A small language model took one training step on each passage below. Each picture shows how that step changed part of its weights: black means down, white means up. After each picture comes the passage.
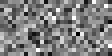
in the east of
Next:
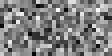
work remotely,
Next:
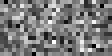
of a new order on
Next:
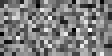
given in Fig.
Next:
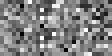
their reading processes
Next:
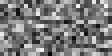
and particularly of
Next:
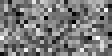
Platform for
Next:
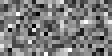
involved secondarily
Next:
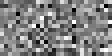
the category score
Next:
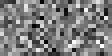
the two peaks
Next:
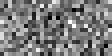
for voltage
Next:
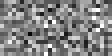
aspects. A
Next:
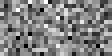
Research funders
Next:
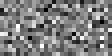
final documentation
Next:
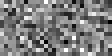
the journey
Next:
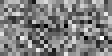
the Son of
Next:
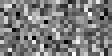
temperatures suitable
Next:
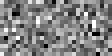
focused on the development
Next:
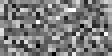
well as those of the
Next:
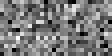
energy transfer from
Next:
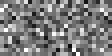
author of which is
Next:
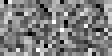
relationship between compulsion
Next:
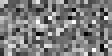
factors impact negatively
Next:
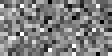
The University of
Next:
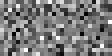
10 Grazing
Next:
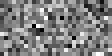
practice, and
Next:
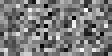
of neutrality
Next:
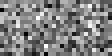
Inductance 2.
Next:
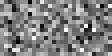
terms of identified
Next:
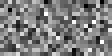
groups of PAE
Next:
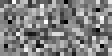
more representative, and
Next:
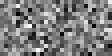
a wide range of
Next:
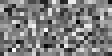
soil solution and
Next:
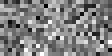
to report on the
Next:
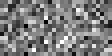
the TAPP
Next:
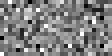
role in securing
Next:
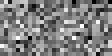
is a useful
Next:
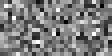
of R' .
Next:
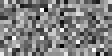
link includes
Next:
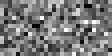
major sources of
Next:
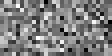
the AI.
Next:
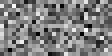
with a Small
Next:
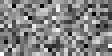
for validating these
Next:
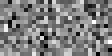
in the course
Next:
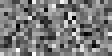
more effective solvent
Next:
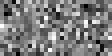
number of edges
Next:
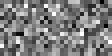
and industry in
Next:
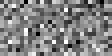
but in the way we
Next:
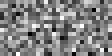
that driving
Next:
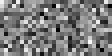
robust and
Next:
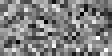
makes a
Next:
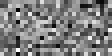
have higher scores
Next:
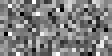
Don't know
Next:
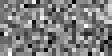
employees) -
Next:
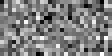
growth. In the
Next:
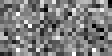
low. Six species
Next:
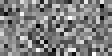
the station remains
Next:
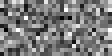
From here and
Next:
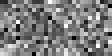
la que se
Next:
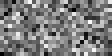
mg per 1
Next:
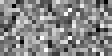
bearing large,
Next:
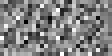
h⁻¹ and
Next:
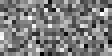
for AHRS
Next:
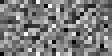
to adapt of
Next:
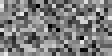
with annual
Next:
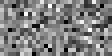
of engagement can be
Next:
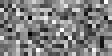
increases (as a
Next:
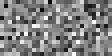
in the former
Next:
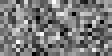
own charging
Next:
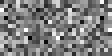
SIOS in
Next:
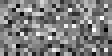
Polish Science
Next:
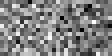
an attempt
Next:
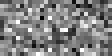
survey was
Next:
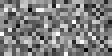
is the patient.
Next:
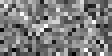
in ICEM
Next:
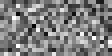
efficiency of the
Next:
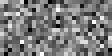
4 reports the
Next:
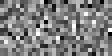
associated with HIV
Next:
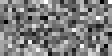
surfaces and
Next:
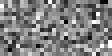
concept with a
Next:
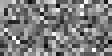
Gasification: possible
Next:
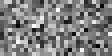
of Sukena
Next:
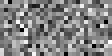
is connected in
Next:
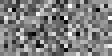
more seamless
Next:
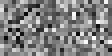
to reduce the
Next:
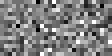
of the combination).
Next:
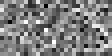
of the most important
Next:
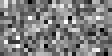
and Palestine
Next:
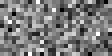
are virtually
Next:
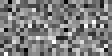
changes are due to
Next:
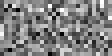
with long-term
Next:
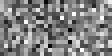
during & after the end
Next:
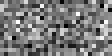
was deployed on
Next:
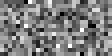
appropriately in
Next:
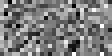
to mental health.
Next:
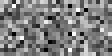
These mobile
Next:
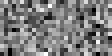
through intensification on
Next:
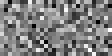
the institutions to
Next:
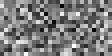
the maximum
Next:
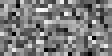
literature. The
